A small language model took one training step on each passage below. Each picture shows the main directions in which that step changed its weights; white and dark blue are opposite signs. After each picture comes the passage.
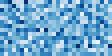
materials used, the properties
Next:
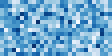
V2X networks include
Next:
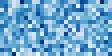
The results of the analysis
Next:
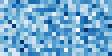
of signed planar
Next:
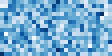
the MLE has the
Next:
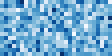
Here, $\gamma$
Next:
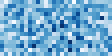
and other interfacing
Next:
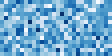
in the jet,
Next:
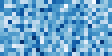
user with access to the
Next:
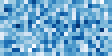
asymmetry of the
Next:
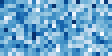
contributed more to feature
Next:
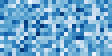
mL of the test
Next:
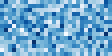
of them available in the
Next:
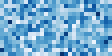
pH of the resulting solution
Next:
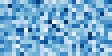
by one person, you
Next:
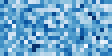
of the general linear groups
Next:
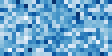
Journal of Communication
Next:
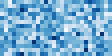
clusters slowly
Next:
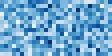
suitable intersection of the
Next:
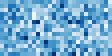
data shows that only
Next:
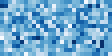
the business of governance
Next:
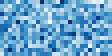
with mass strictly smaller than
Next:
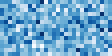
diagrams etc.
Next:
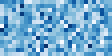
for any $\lambda
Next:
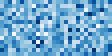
statistical instruments such
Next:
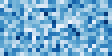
and Strength
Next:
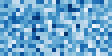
new features from the
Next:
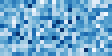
C^\infty \to
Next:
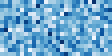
53, available
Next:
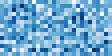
junior [to
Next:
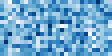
shifts with a weighted
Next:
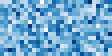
it helps to solve
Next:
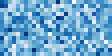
the Mayflower
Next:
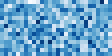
interval with respect to the
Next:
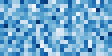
We have the following
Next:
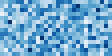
function to be reset
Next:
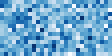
PGLR also relax
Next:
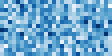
reduction to possible minimum
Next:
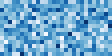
we will only be
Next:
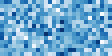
contains a brief introduction and
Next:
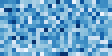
swiftly and
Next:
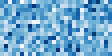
discussed earlier in Section
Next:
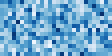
did this by using a
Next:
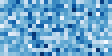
if the slope condition
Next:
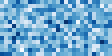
of several studies due to
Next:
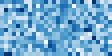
altitude of 129
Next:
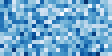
each of these distributions correspond
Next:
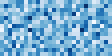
that, for every
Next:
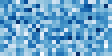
were extracted from
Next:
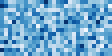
the $k$ data
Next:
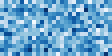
shaken until an
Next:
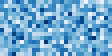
surface $Q$ is
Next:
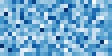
\bar C^q
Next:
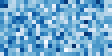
the online video industry has
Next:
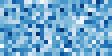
dimension $1$, we
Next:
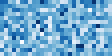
from $G'\times
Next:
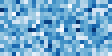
transposition of adjacent
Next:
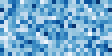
We more closely examine
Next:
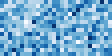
median breaking
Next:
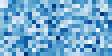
the exact and approximate
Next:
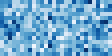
other surface science techniques –
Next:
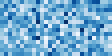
randomized design, is
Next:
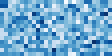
the international market.⁷
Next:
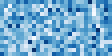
a unique crossing in
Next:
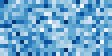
and distribution within the study
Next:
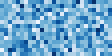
results obtained, it can
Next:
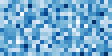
that $u_n
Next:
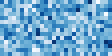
syringes and
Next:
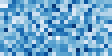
the nef cone of
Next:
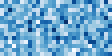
\] by discretizing
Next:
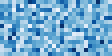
We say $\kappa$
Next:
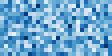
81% of the
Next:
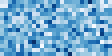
the organizers of the
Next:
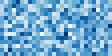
in accordance with
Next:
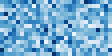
comes from changing focus of
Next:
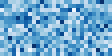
PC analyzed the
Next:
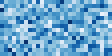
and journals
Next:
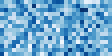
groups if any was
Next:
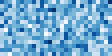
By Lemma 7 and Corollary
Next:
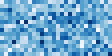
well as relieve
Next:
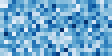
the experimental data as compared
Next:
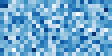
the loading were applied
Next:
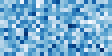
don't care, we
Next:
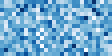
joint diseases, it is
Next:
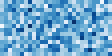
normal vector, { such
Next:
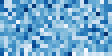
bundles in the class of
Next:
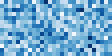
margin notched
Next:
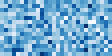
following intuitive
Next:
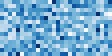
definitions labelled from I
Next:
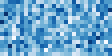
A) \cap
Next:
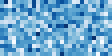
order 4 and is
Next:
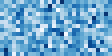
relates them to the
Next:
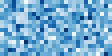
[5] described a
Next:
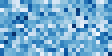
Graphical User
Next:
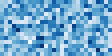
model the propensity
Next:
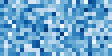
of the twisted
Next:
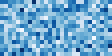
kinematic condition.
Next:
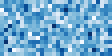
general relativity is essential
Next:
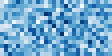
and using the Cauchy
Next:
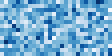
of node $j$
